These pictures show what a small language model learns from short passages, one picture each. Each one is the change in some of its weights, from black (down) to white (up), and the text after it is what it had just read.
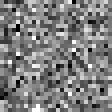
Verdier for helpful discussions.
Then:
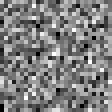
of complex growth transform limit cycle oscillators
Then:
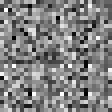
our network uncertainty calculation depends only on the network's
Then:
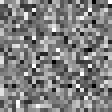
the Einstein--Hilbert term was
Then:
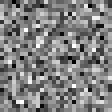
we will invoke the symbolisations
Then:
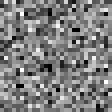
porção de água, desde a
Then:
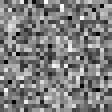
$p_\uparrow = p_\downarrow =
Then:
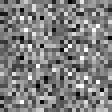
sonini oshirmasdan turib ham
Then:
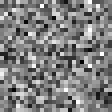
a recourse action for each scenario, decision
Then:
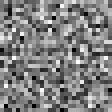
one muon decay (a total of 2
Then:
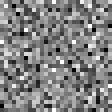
how the elliptic method can be used to measure the
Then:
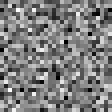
Colmez, Peter Wear, and
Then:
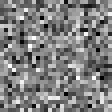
$. Then, the energy eigenstate has
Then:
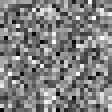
radiation at ~1.55 μm are
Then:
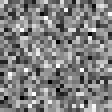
in galactic halos. There is
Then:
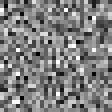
deve ser pautado por
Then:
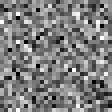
1992, followed by several other experiments in
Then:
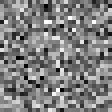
aconteceu em uma escola
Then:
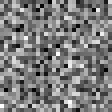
-p-1) \otimes u \rangle
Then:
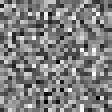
and the critical exponent beta.
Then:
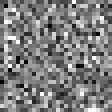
and thus more energetic explosions.
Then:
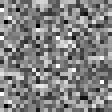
of the expression on the right hand side of
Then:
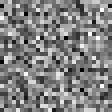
an overview of RBA by analyzing
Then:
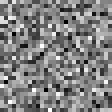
Ic and IVA cysts with
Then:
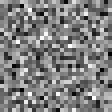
not} be used in production runs for
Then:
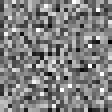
drastic unevenness of the pointing
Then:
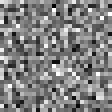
is the point of contact between the two
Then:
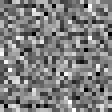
probability is given by : \begin{equation}
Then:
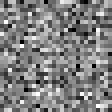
The above hypergraph $H^*$ with
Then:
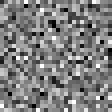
trimer* Another band which was observed
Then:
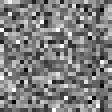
a-Si:H can be divided into
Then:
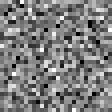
slopes} a log-log plot of the
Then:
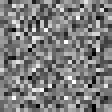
од посебног значаја
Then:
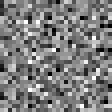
А.К. Толстого»
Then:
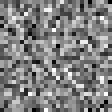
is strongly motivated by galactic
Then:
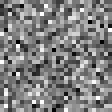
solid Fe and C. Different
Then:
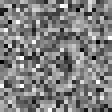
for \eqref{conicP}. ${\bf
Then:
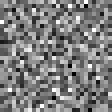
so it is the one that we adopted
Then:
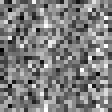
en el parto tanto verticales como
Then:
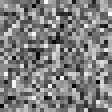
a tautology. We check condition
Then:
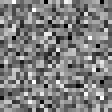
a convergent $3$-polygraph for
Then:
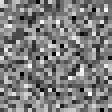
see \cite{MMSW} for more
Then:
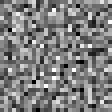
quantitative calibration between eye estimate
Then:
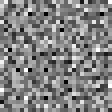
the theory of the Hurwitz zeta
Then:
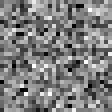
\caption{LO differential cross section for
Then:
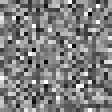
packet inspection device, such
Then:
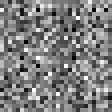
terms in the above result lead to an
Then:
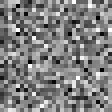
$W$ is the largest degree of
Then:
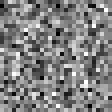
I. Namioka was able to
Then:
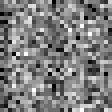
bir sohada qo'l keladi.
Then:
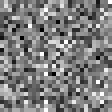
sell the advertisement
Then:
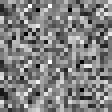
the optical tail. While the asymmetric
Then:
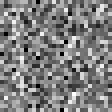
in the pseudoscalar
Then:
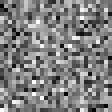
loc}^+. \end{equation} The integral
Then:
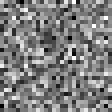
this expanded abstract, we will introduce a
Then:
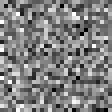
(IODS) Optimization
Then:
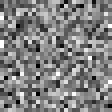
\item Away from the space resonant
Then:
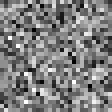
the weak force, it ought to do
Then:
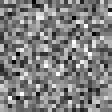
appropriate document to the query
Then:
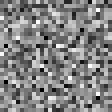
is employed \cite{Liu12a}.
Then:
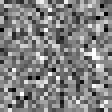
will be discussed further in the next two sections.
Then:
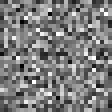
como fonte de estudo individual e coletivo
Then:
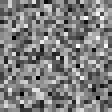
$\varphi$-axis, otherwise the center manifold would
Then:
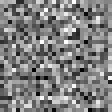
so the difference of the representatives of
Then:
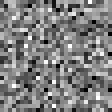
that generated by $\theta_{j}$ then
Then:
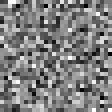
field $\varphi$ can be written as
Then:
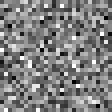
\int \limits_{\Omega_s}
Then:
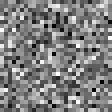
учун HV қаттиқлик ва
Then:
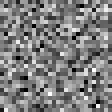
latter along the horizontal cross-range direction are
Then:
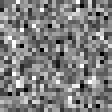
genomic signal processing. (a)
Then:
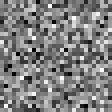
the ``unless'' clause would
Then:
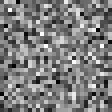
a palpable, mobile,
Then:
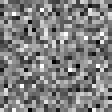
is then easily seen to have symmetric Schubert
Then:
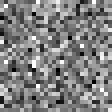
{\mbox {\rm {by the induction
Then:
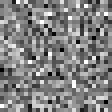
dars va mashg‘ulotlarni
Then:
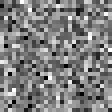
case when $\sigma_{2f} =
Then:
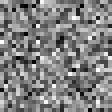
This yields the relative efficiency of the test with
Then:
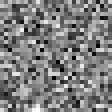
take two values. Usually, just such
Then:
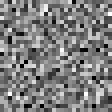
[5] proposed a simple faults detection method
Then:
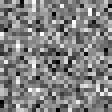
Special Issue on Asymptotics and
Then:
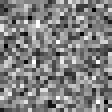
closed spatial strip between these planes.
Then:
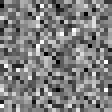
biri. "Otasidan
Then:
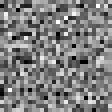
customized feedback, and improvement with
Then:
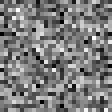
soniga qarab emas, balki
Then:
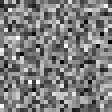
\equiv 0 \pmod p. $$
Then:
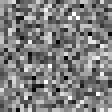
analysis is needed to shed some light on the
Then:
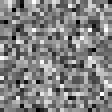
that this cross section vanishes exactly at threshold in the
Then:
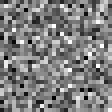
by Helly's selection theorem we can
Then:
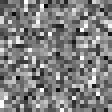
correlation functions are averaged in time.
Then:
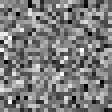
element $aH\in G/H$
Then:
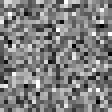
field of characteristic $0$, so it contains
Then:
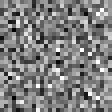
the pattern for}% \typeout{** the
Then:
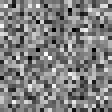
$v$} if the following implication holds:
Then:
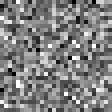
products in hadronic heavy-ion
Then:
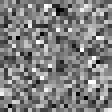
in a row. How many times they must
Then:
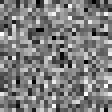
aliran susu sapi
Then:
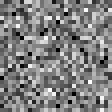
perfila como mecanismo que logra
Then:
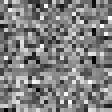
berilmu, dan beramal
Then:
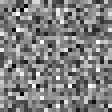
research demonstrates that ambidextrous
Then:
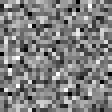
converse of statement (1) of Theorem B
